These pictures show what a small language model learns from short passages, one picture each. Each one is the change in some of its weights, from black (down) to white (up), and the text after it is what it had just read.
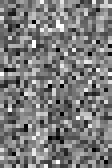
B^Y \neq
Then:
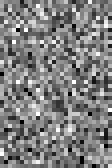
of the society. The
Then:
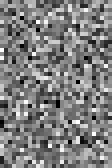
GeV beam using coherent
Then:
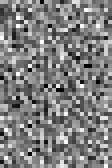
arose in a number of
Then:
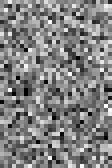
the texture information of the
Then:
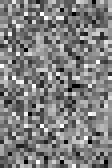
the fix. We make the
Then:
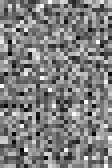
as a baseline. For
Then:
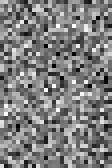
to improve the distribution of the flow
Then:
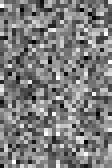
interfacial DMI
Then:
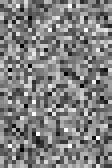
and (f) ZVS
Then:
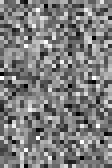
plant negatively affects target
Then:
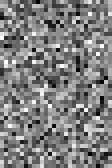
used Serre duality
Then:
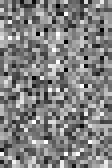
because in this range the entropy
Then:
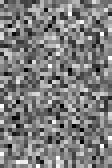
projector over the degenerate
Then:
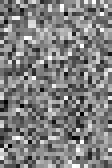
as all constraints (i)
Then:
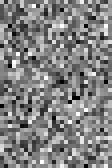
the preferred adsorption
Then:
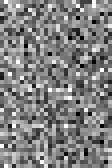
shaded area are the mean
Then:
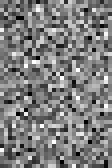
test of the corresponding predictions.
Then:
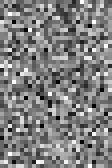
to camera motion and
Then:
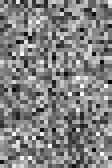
water, labour and energy in
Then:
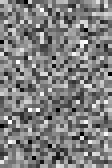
to implement, and also delay
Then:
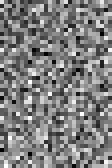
second paper need an understanding of the
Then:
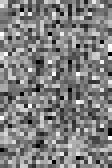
T2D: Type 2
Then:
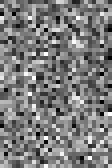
\lxlk\ relation
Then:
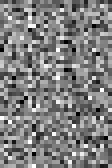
Liufu, “A
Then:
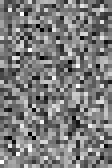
lines) estimated by fitting
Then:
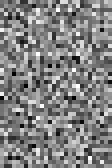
segments linked to
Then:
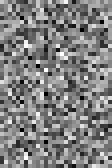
and focus on the inherent
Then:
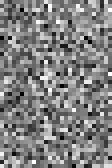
When computing the elementary
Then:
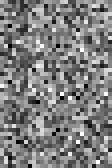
situations. Therefore, for a
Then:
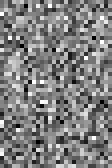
and centralized system whereas
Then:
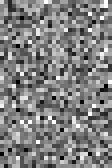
The authors declare no
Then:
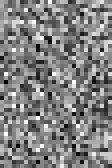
of department were of the view
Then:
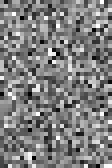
Matatag 9 and IR64
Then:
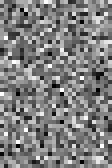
This article presents, through
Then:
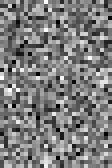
This may mean that the optimal
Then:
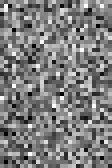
availability statement Regarding
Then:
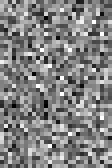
typically the far-field,
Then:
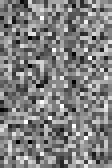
negative part of the real axis
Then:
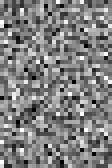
conclude that the solutions are
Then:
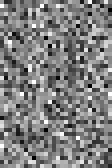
Computer Engineering,
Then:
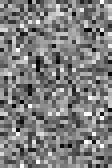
by RAVE.
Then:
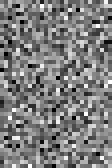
corresponding decoupling duration
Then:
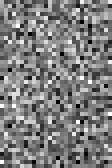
vehicles are connected
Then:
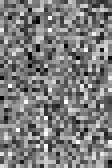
was obtained by maintaining the
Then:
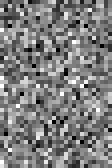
finite domain if $y$ is
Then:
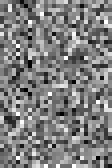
by the state to those whose
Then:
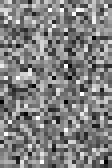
enabling environment from a
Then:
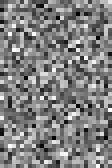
the doctor. SMS
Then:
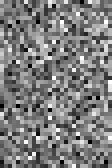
the same filter as the depth
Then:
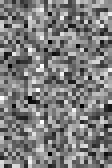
better decision making for the
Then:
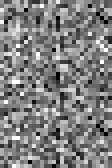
$\chieff$ distribution is
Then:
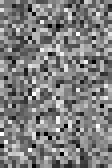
Where concepts or
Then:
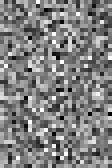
NCOTA fails.
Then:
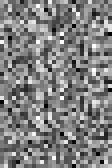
of the ideals in the
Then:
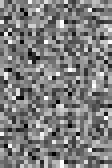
Comparisons with a simple
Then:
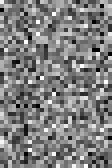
VB to above the metal Fermi
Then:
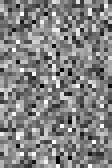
drugs 0.5
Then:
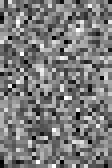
within the anti-ferromagnetic
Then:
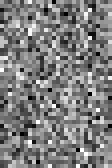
skin-friction coefficient
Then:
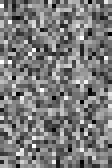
a power-law injection
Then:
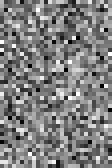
at heart level. Figure 1
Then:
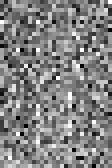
▶ Reaffirm
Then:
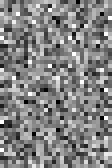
among black intellectuals
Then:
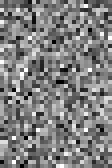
provide real-life cases so
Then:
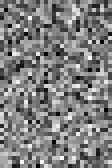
same strategy. This requires a
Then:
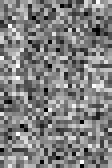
are based on Radio
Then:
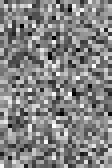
As per their mythology is
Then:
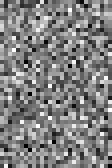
they previously were not within their
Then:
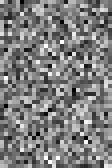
correspond to the fitted readout
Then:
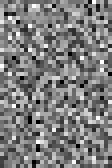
and were diagnosed with
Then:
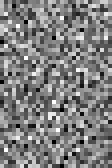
the classic reproduction of capital
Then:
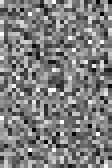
PTAG, but in the
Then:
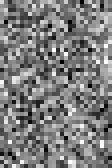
The time axis is also
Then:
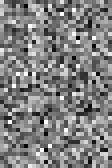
personnel policy, which
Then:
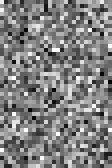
important indicators are - name
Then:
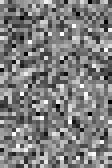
The physical result should be independent of
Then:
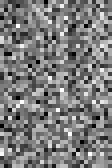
local coordinate system that is
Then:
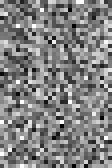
virtual formats that
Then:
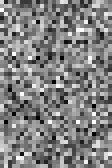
non-scientific audience
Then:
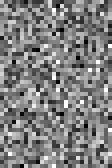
be accomplished as
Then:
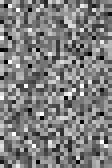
collisions at these energies.
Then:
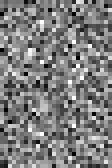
small ring nebula
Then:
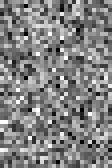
the elliptic integrals
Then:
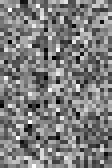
for anyone else in
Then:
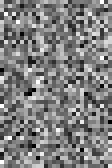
behavior affect the outcome? -
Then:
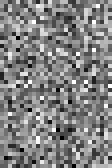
of its prevalence. The
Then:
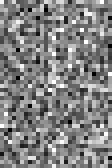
is then compared to the data based
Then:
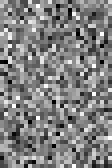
of d-bands to
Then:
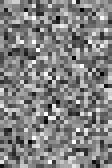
\end{align} where
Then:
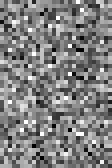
almost γ -normal,
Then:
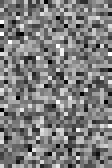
independent engines concur.
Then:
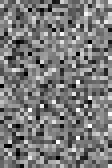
Mortar compression zone
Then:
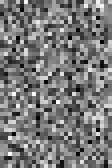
restored. The RSE
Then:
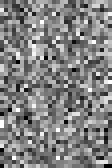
library service." The
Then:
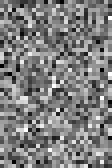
be inverted; this can
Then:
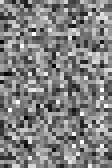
children and street
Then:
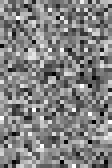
the “linear” case,
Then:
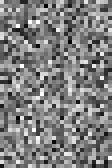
photons, independently of and
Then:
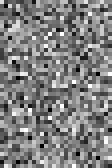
is simple enough that the normalizing
